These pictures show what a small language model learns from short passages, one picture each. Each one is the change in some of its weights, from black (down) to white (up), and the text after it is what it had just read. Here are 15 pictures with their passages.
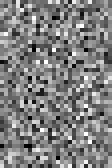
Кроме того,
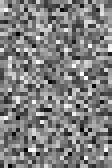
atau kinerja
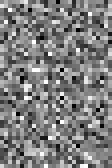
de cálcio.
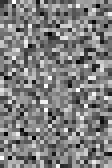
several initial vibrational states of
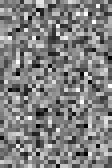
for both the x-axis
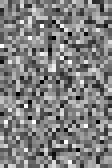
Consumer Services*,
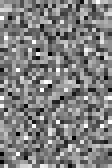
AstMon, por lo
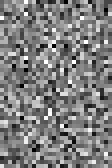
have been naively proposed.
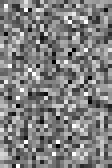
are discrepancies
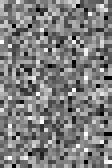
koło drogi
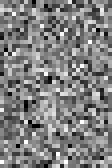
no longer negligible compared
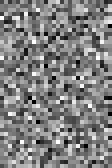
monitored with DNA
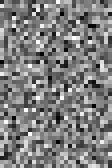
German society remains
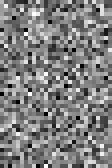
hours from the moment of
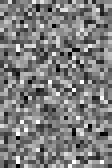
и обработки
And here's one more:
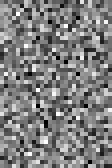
when stimuli appear
